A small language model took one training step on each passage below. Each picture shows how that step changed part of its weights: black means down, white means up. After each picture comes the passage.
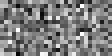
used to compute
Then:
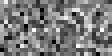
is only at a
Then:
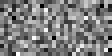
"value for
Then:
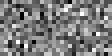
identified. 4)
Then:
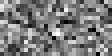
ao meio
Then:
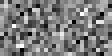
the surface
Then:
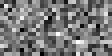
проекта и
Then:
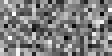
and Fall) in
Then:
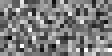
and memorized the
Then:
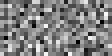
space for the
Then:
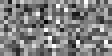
research interests
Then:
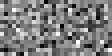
which ears are
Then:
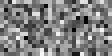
perspective on
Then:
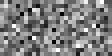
the location of the
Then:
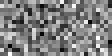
two hours was
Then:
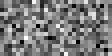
classification has
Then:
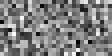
la agencia de
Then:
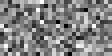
It is clear
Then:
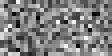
a extração
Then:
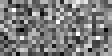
settlement and
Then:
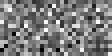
(VL) has
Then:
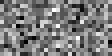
rua do
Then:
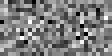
are able to
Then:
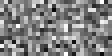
No campo
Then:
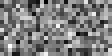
volumes para o
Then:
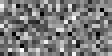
attention is
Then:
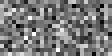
cheetah population
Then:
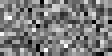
predicted to
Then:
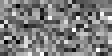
can turn us
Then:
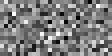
and Quality
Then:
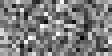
a esse
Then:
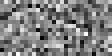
a period
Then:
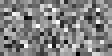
(text work,
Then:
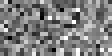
were tested under a
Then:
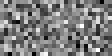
tão somente
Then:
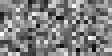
a Vlasov
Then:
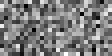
completely (>
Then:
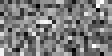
9 barcha
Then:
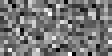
incidence of
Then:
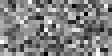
torno da
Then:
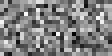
The values
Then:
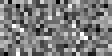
different data functions and
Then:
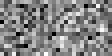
yangi hayot
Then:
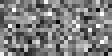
artistic or
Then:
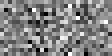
of recording the
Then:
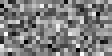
paste. The
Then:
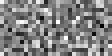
spread to
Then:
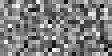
intervals based on
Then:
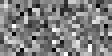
the flow of
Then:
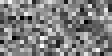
ethical and social
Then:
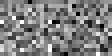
in Calvo
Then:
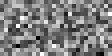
et Planch.,
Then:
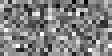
experiences from
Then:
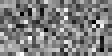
to be done in
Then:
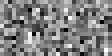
respeito dos
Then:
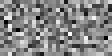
A continuous
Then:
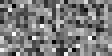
competence of education
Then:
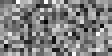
fed neem
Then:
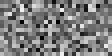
bujır bir
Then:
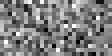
la plupart dans
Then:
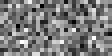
covered by
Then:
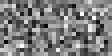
inician en
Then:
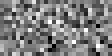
or clusters
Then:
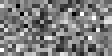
with whom you
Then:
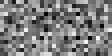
afetar a
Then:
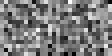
base, ou se
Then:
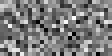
to occur when
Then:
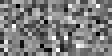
this research has been
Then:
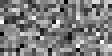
Area East
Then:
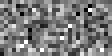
on the best
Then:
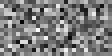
discussion groups
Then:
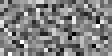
The low variance
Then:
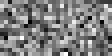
em relação aos
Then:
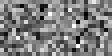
va boshqa
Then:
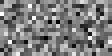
sin da subito la
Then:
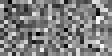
qualidade de vida
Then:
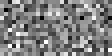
Для цього
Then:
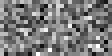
bilan birga
